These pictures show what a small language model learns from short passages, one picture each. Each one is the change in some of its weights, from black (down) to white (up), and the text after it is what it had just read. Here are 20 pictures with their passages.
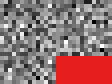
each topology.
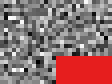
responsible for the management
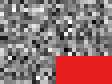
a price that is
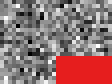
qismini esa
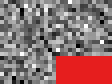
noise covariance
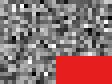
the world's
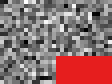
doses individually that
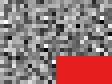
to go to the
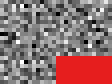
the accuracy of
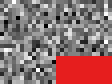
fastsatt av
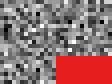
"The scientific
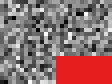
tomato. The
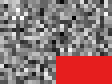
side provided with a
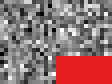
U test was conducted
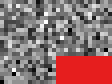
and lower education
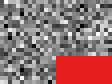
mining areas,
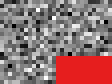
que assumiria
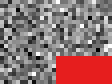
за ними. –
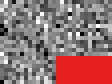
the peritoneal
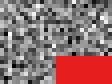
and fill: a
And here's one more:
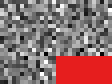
work was built on
